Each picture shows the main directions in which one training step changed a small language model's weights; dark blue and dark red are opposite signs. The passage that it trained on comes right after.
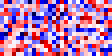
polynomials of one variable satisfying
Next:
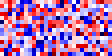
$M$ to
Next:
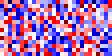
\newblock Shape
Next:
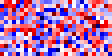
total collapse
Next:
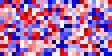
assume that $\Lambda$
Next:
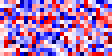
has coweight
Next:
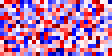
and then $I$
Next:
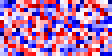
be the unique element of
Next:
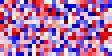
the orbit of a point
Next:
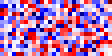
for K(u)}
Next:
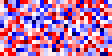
induces a map on
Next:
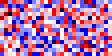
an association scheme
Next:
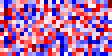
classify graded
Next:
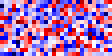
have the same property.
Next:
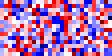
}$ whose points belong
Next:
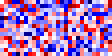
this section as the
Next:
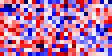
principle. We fix
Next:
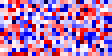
have, for $y
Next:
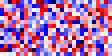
and uniqueness for
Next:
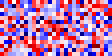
each is then distributed
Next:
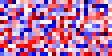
$K$ is a
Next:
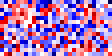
operators. A description of
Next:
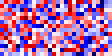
< \infty.
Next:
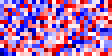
exists $c_0
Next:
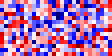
(depending on
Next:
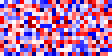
the plane such that the
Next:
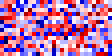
time $L$ we
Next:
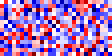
$k$ by
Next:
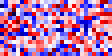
u+\epsilon U)
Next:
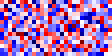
isomorphic to a central extension
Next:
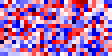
integrable character of the
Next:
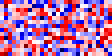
linear reconstruction of
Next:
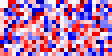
systematically derive a
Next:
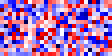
we get that \[
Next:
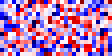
be a prime. Then
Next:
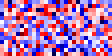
{\it The following
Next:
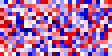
we change variables to compute
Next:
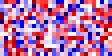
the two values of
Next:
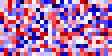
$N$ independent over
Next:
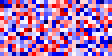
can be reached
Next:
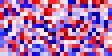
singularities of quasiregular
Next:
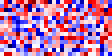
the notions of
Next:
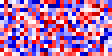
by all direct factors of
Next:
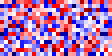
have a surjective map
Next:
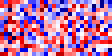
C$ and either
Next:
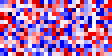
by all remaining
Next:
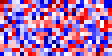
that states that the inequality
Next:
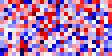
have observed between zero
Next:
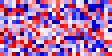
Betti numbers is
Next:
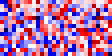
$\bullet$ to know
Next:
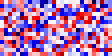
term will be sufficient,
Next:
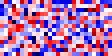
\ne j }
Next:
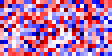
Hence in the limit as
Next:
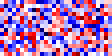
systems and stochastic dynamics
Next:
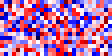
we want an equivalence
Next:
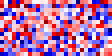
noticing that
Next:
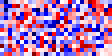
the identity operator), and
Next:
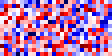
second section can also be
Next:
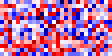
$f$ is a
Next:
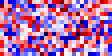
X$ is called
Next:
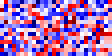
to a surface. A
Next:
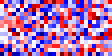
in this paper consist of
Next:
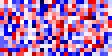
left to right and from
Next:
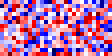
is a linear map.
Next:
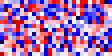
of predictions for
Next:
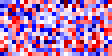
u^2 dx
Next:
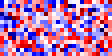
1 \leq j
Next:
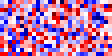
by picking
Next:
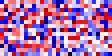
of terms of the form
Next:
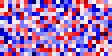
$m$ when they
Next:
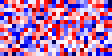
that this rule is
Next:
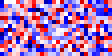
an easier time
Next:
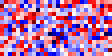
onto $\Omega'$, contained
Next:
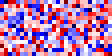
The other is an associated
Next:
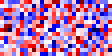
give the final result
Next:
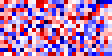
is filtred by the
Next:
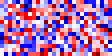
around a central
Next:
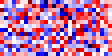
appeared in
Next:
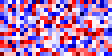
i.e. we
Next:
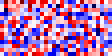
drift, as
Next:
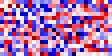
premiums in
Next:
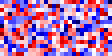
be the infimum of
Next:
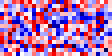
natural to investigate the
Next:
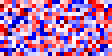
the proper utilization
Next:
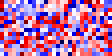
we focus our study
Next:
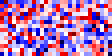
Secondly it is
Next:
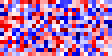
$X$ be an
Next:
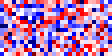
matching, than by
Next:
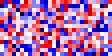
say that a partition
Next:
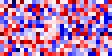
w_l$ is
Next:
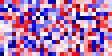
theorem holds for every convex
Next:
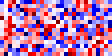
$n$ in
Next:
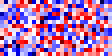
mirror image
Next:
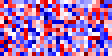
&& \quad \dots
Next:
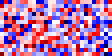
simulate many realizations
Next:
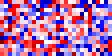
uniform state is chosen.
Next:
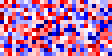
a pair of regular values
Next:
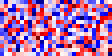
Theorems 4.1
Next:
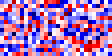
It is possible to extend
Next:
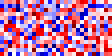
if $A\subset
